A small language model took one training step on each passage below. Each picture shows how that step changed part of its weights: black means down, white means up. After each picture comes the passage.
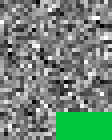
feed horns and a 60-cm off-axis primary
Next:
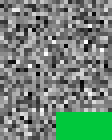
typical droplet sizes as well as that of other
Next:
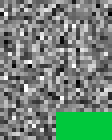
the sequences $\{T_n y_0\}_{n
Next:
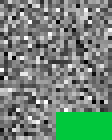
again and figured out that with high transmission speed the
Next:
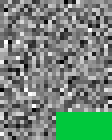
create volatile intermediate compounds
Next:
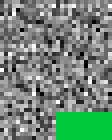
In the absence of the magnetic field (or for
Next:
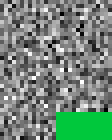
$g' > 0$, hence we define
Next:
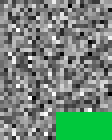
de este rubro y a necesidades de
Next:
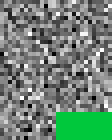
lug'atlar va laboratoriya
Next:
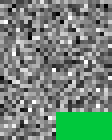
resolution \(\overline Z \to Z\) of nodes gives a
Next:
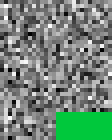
AB Doradus and, by implication,
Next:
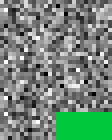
were obtained by Lukas Katth\"an
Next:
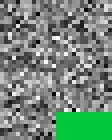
على حرمة الميت كما قد
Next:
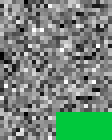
al establecer que, contrariamente a la
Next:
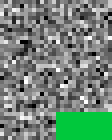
$i \neq j$, then $P_i
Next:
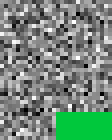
network $\sN$ is a pool of
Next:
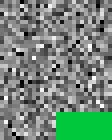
the fractional parts of the $n$th powers
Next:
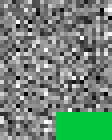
underlying qualitative behavior or precisely quantifying realistic
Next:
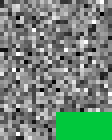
Türk tarihiyle ilgili bir
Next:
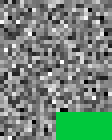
navigation system that adapts its behavior to different
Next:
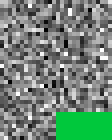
(Заркокил) навларидан
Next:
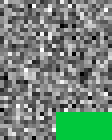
of the NSSF, always hampered by limited
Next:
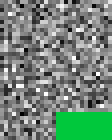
at the HSA level for both HIP and
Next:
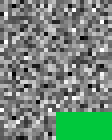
the bluest UV slope (Vanzella
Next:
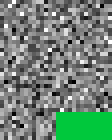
бетоновода от радиуса
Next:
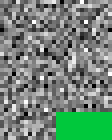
Bombay. The author also gratefully
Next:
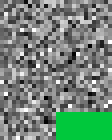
a diagonal matrix in $\CC^{m\times m}$
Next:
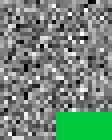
bekende wijs weerklinkt:
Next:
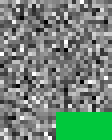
é uma cláusula dura, no sentido
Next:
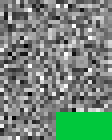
multipoles. To that end we use the
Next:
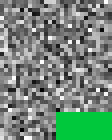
с. 24]. Изданием Литовского
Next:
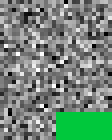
and \eqref{eq:refinedupper}, we
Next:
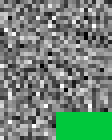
transformations, see in \cite{24}.
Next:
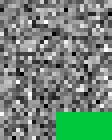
$\vartheta$ Figure 2 presents the angles $\varphi
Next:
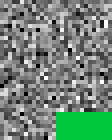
example by forcing consumers who refuse to participate
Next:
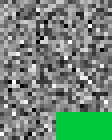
abundance $Y_{ph}$ and the depth of
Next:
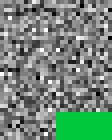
is as in \ef{weight-fn}, such
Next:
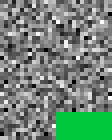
da gestação, sendo importante a
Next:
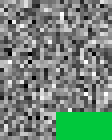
abbreviated), day, year.
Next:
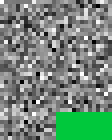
süreç olarak tatmine
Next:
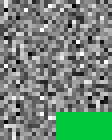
due to noise of amplitude $\sigma$. We can therefore write
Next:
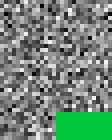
($T>0$) of the ferromagnetic Hamiltonian maps
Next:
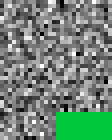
2\pi \chi(\Gamma),$$ where
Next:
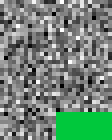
C o t t l e, S. en T.
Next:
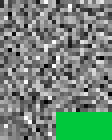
we never found an optical depth less than
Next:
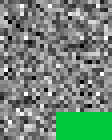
of short exact sequences \[ 0 \to X \to
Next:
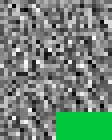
הצורך -
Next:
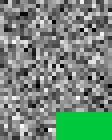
grid , semithick , state/.style ={
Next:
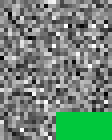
gaz particles interact only through collisions and that
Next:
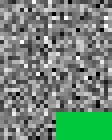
cases. In particular, the PEB constraint of
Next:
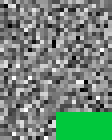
Mc Caughey-Espinoza,
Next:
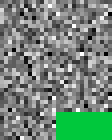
hikoyasining ma’naviy yuki
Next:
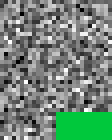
Shu bilan birga buyumlar,
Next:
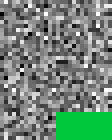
magnetic field swept back and forth, exhibiting
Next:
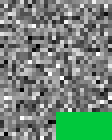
to train another substitute model $I_o$,
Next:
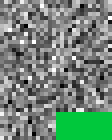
entendimento operada pela Resolução
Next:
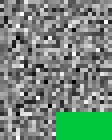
основні складові якісної
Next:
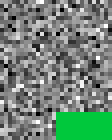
based approach using ANSYS Fluent. The
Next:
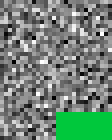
to K. Marton and P. Shields in
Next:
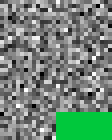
ремесленников, когда
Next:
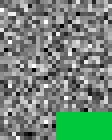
cores can be updated in a sequential manner
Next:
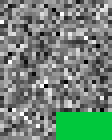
the quantum chromodynamics (QCD) phase
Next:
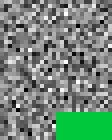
daraja formasida kelgan bu ilovali
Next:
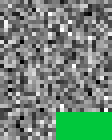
say, \begin{equation}\label{ident1}
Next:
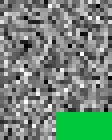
toward zero ($\nu \rightarrow 0$). The resulting
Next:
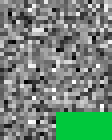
of the sensor. A more detailed analysis will be part
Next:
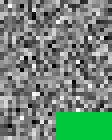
$s_3$ unchanged as
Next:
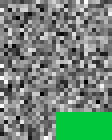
\bibliographystyle{chicago} \footnotesize
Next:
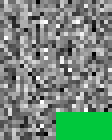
характеристик до інтегральних
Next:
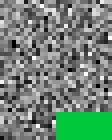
(masalan x bo'yicha ikki
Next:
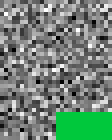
exist. Demanding the universality of
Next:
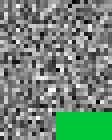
optimal in the sparse graphon model. In the
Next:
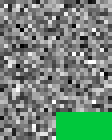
Because there are so many non-zero components, we
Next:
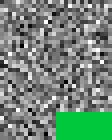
by Lagrange multipliers while the continuity of
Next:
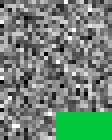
Survey (NVSS) data were
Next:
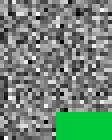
равишда ва виждонан
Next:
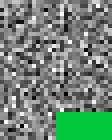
Бу эса тилшунослик
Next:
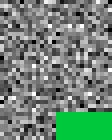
\dataPointNum$. Then,
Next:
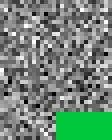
some step, since $\mathcal{F}(\Gamma,
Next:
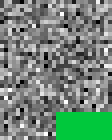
consists in identifying the level-sets for the functions
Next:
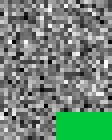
of the equation of state, i.e.\
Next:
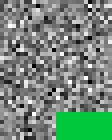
mehnat bozorida malakali ishchi
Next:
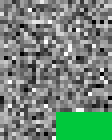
função de todos envolvidos, deixando
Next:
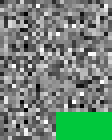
of the MCMC method and exploit the underlying
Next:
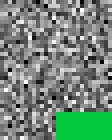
van de topleiding mogelijk
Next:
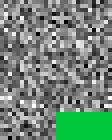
designers to confront constraints, compare alternatives, and
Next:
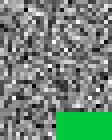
mos kelishi mumkin. Davomli
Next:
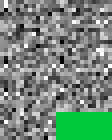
весь студенческий коллектив в
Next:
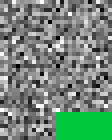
дефекта межжелудочковой
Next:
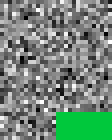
and $4.2$. Vortex turbulence,
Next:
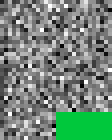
bir parlaq nöqtə
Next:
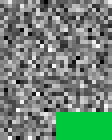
\lim _{x \uparrow \beta}
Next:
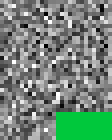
Proof:} Assuming that these conditions are satisfied, one
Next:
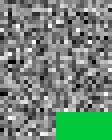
isometry. The sum $\sum_\alpha
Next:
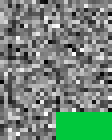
Завьялов В.А.
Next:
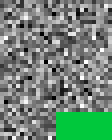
by MEXT in Japan and the
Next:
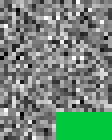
dalam industri pariwisata yang saat ini
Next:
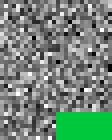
disorder on the DW dynamics, necessarily present in any
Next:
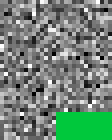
\phi) -1)]$ we have, for
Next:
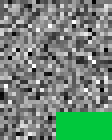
external use. We keep our load on any
